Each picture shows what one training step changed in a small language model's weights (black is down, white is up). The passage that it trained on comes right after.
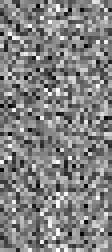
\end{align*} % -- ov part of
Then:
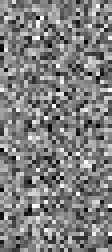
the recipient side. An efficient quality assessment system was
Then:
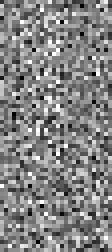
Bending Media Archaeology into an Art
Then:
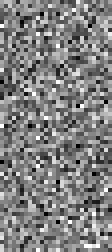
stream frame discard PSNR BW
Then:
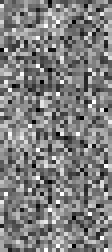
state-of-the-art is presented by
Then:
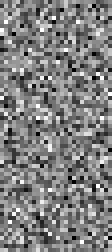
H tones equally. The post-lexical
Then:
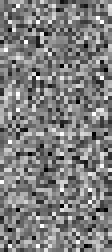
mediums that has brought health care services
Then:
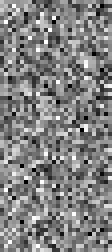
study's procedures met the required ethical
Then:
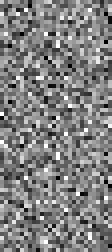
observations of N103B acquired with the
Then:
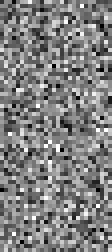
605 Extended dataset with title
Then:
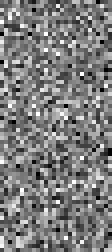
Data were obtained through interviews with village
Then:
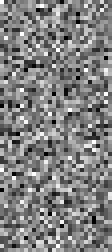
purchased, then immediately redirecting
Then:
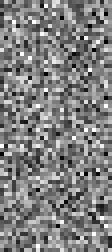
septum and RPL - syndrome
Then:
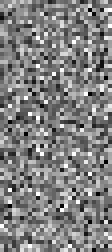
databases we have selected. Therefore, article
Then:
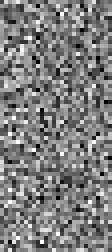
testing subsets. The detailed information for each dataset is
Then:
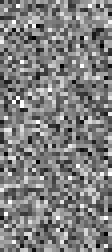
and related to the fact that a sphaleron
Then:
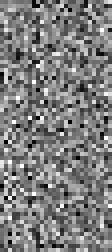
is being planned. The findings from the project will
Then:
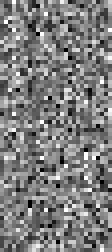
got from disciplinisation to confiscation
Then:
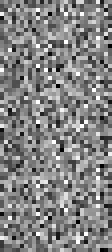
A. B. and B. D. acknowledge
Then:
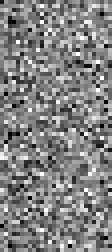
vision of America. Today, our
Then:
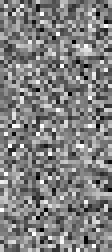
asymptotically with the classical radiative solution
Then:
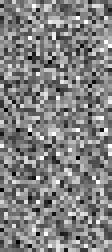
financier x x x x x 10% •
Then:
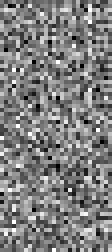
In fact, it is significant to capture temporal information
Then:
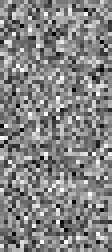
beginning of the EU's existence, the
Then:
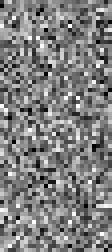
study aimed to identify the implicit knowledge
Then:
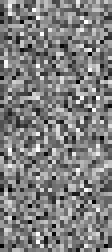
potential cross- 183 reactivity. Therefore, all
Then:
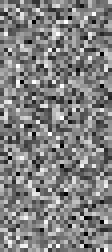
new search direction has to be orthogonalized against
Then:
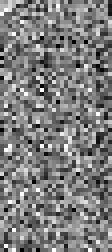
the high level projects like National Literacy Mission
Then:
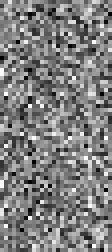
network of political blogs, the ensemble
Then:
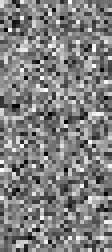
inherent differences between the two approaches, it seems
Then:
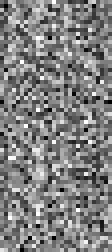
the Bayesian horseshoe method
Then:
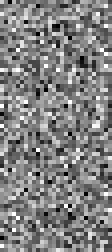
as can be seen in the experiments shown in Fig.
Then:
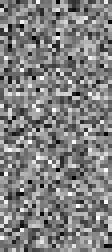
modified equation of Friedmann,
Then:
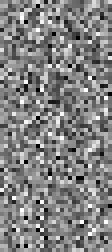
7, 5 illustrate graphs in which M is
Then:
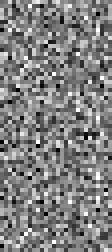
peaks due to the presence of conjugated
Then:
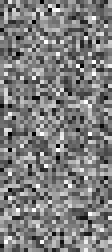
trade within the subcontinent but proved a
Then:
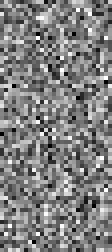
will sign with a team that is looking for a
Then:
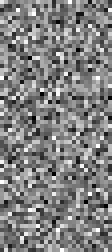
5 Years APRI – Anniversary
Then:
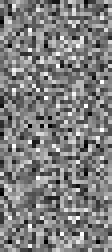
The Hong Kong University of Science and Technology
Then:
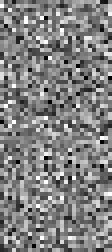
and urinary retention respectively. 2% of the
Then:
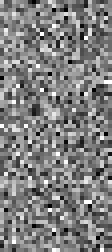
was to measure the intensity of magnetic reflections, weak ones
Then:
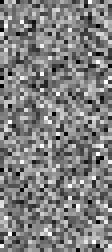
the plant extracts against gastrointestinal
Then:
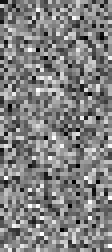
that hinder data access and their re-usability
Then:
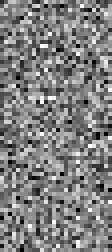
imagery to signify the Holy
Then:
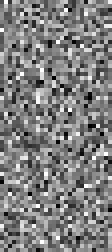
in HSE. This is an expected result, since
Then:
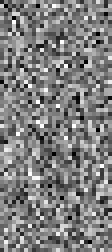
and the RNA product CQAs. This process
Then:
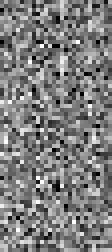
typical for moment preserving and overflow. In
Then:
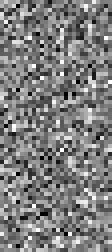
can set the prior distribution for the first variance component,
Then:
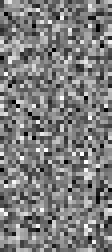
operation of the circuit, i.e., the
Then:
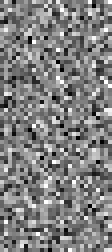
expression, often correlated with tumor grade and
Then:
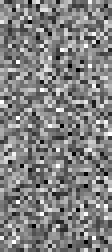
AH increases the risk of the premature
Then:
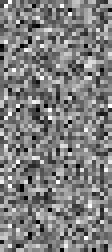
the question of finiteness, it provides many
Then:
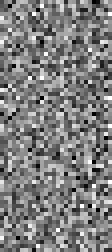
ensures that this matrix is traceless.
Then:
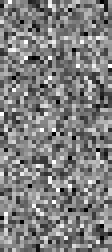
to receptors on the surface of epithelial
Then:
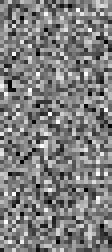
to 6) in Betamethasone group,
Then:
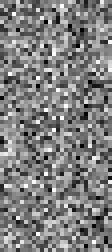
processes are still ongoing. In the wake
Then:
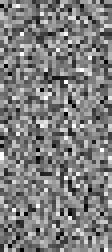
were obtained from the COSSC archive. The
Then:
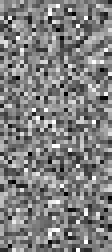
remain the least resilient (BRIC =
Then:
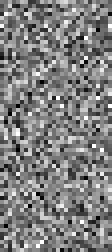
to their production and disposal. Since natural fibres
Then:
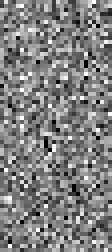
also uses the same atmospheric structure. The
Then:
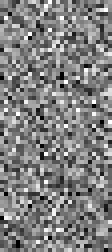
percent referred to the Ministry of
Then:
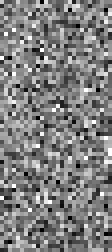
of $\tau_{2}$ in the case of surfaces
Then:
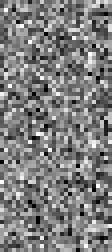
the advancement of science leading to increased deficiency
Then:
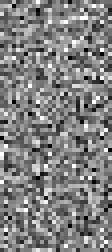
(*Emblica officinalis*)
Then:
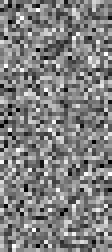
contributions. Solid curve: three-body
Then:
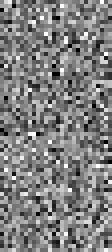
collaborative sensing suffers at low
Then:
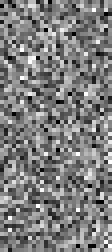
the procedure of changing pseudonyms
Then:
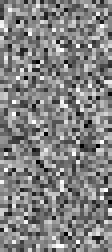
in all other frames that are in relative motion. This
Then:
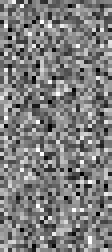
small number of events to be generated. Generative models
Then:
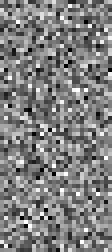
of gearboxes by smoothed particle
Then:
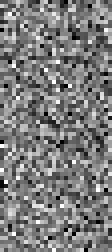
faculty in Indonesian private
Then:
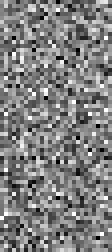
differential equation, which can be solved under proper initial
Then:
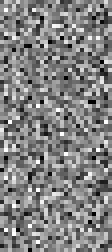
Bu and Wang (2019), the incorporation
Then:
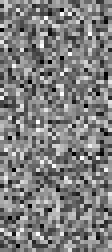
Later, the newly hatched
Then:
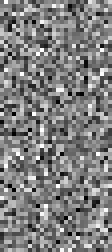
solver changes to a tree-based algorithm which is much
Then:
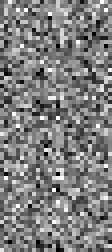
Strominger (announced by the
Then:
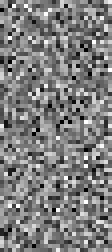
from Landsat and Sentinel RS
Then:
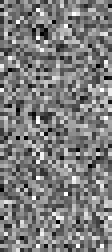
requires them. • Creation of an open market
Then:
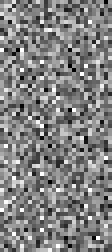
Blair's European policies in different fields.
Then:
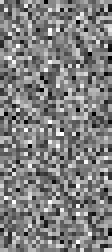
number = {2}, journal = {The
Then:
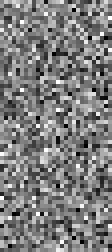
to a Type Ia SN as is
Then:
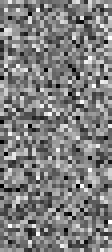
Earth magnetic field affects the communication,
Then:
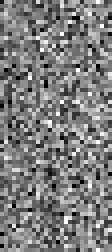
occurs due to unexpected news or events.
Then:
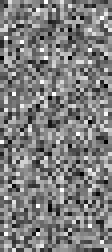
request. Ethics approval and consent to
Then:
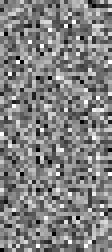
, \label{TotalCS}
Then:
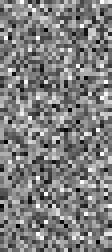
students' learning of security concepts. This approach is
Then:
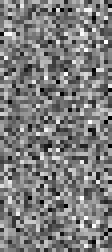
*Open Access Library Journal*
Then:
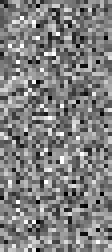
component. \section{Dealing with aggregated
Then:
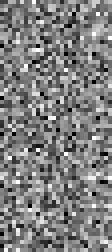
safer compared to hand instruments concerning the amount of
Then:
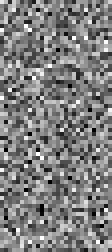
of the entire surface [μ m] Sz maximum
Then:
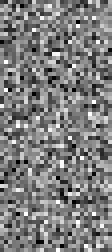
rights conferred under IP laws become as
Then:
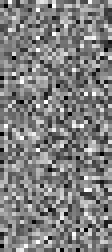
applications and for production purpose of concretes that
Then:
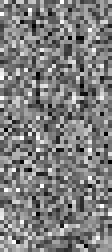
which can be obtained from experimental data such as that
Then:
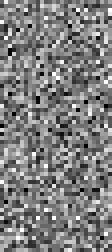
spoofed IP address will be denied access
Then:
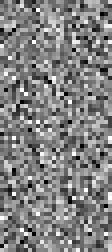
are again placed on a reel and
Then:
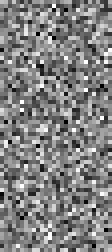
acid in different proportions against 0.1 M
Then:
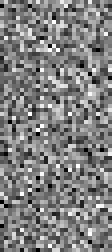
interviewer and the interviewee were pleased
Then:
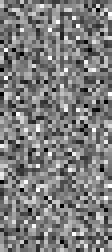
Artificial Intelligence The Sovereign
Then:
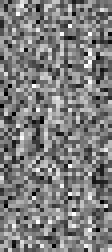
we present the method used to numerically estimate the function
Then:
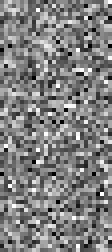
education was progressive, with many publications and
